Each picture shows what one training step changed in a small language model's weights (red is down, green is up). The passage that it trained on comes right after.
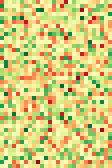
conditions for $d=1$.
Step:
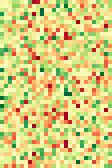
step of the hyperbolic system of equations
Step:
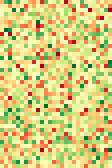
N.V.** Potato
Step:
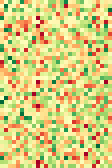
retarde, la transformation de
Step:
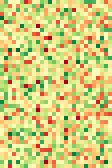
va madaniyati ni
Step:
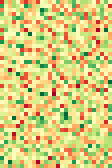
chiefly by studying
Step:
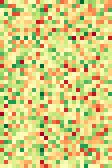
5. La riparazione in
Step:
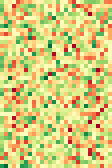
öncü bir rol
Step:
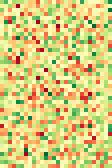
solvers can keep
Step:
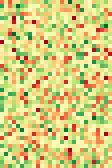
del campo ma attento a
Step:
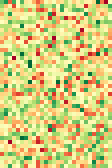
bagi Kraton dalam
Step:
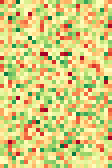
a \emph{maximal
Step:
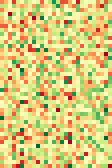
t}. \end{equation}
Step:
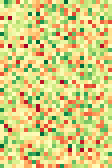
hisoblanadi. Butun
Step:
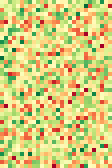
здрава стена.
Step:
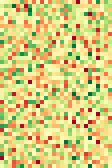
kontrakter fra denne
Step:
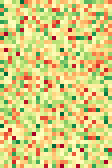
prove $M(\rho)$ has
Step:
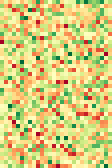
Mazkur texnologiyani
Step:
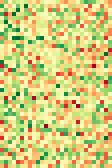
is positive definite. The main
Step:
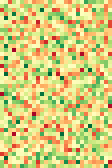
have the following existence result which
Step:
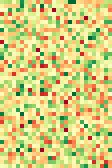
Setiap perspektif
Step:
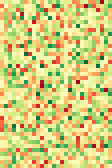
приблизиться к
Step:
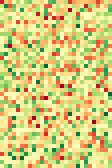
Пусть $X$
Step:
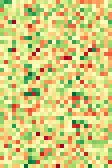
hospital example. Arch
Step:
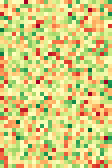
bilan yakson bo'lar
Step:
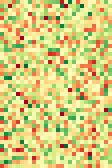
cases are \begin{itemize}
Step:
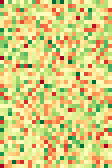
require that for every $r
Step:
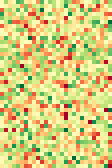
a result due to Charpin
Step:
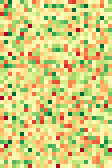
pada pemrosesan
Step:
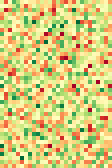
& \Rightarrow & f<0
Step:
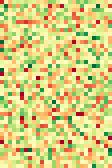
preserves $r$-fold
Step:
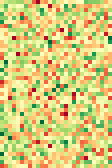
values of $u$ and
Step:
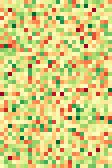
поєднанні з
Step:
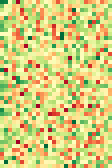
chambarchas bog‘liqligini
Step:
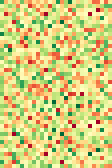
مورد استفاده
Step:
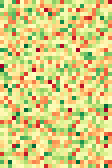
there exists an affirmative
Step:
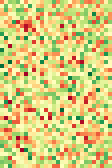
remain open, but it seems
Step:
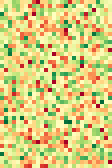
rest of this section we recall some
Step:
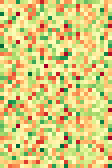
\emph{relative cell
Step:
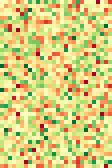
imzoni qo'llamagan
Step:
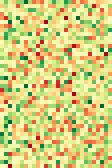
“corredor” central,
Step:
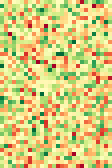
in some fixed winning strategy
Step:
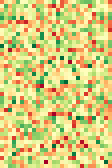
and $\mathbf{E}$:
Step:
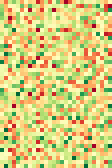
ITP menggunakan interval
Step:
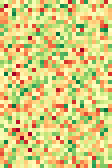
ученых [1,
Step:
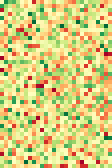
and other analyzers. By
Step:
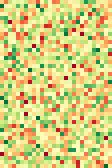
must be the same too.
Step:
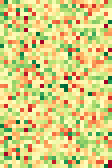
a unique weak solution to the
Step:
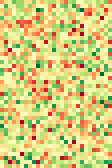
again, one can find some suitable
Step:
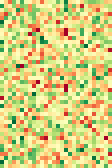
of real numbers supported on integers
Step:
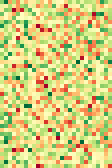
gelmesi ile birlikte
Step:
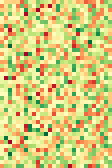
DEL SUR País
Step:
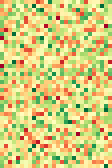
describe the local mathematical model for the
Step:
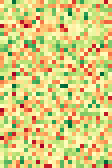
loss of generality, we can
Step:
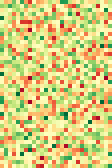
techniques, like incomplete
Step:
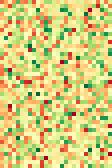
\tilde Y_n)
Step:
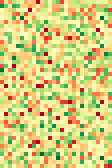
we take the triples of
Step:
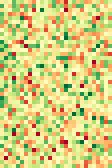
basis in rank two. An
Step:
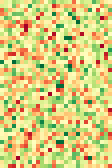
the results, each method proved effective
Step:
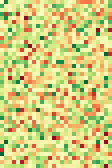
Consider a map enumerated by
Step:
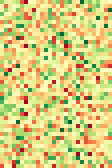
pihak menghendaki
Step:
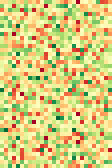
bir insan çocuk
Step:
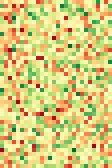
and Alice Wallenberg
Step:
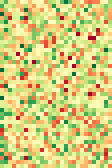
\] given by $\lambda\mapsto
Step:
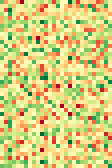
Η ΝΕ
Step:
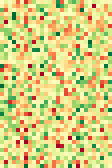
процессы познавательной
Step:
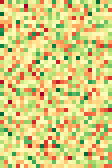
suggestions qui viendront
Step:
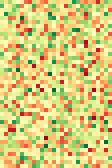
est réservée à ces
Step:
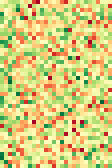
presence of three consecutive
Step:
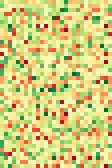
using relative belief.
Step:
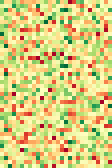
To make sense, we always assume
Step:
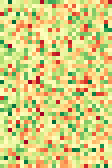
міцними, якщо
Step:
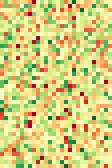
foi o conhecimento racional
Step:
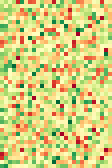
dos recursos especiais ou
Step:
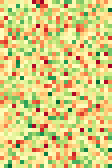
civil al Republicii
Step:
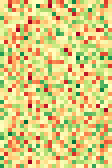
bu jarayonda shaxsning
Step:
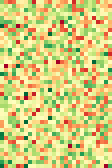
con integralidad y multiplicidad de
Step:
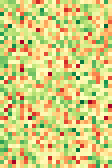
with some component of the curvature
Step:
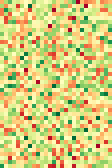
o'rin berilgan.
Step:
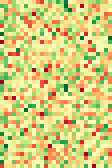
the main class of $Y$,
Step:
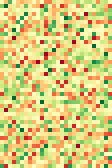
Unfortunately we have
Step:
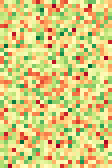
deviation and (square root
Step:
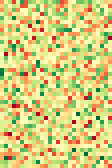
too: \[ \langle
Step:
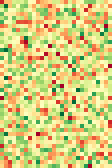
genus $k$, and denote
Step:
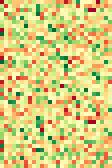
for all even $r \leq
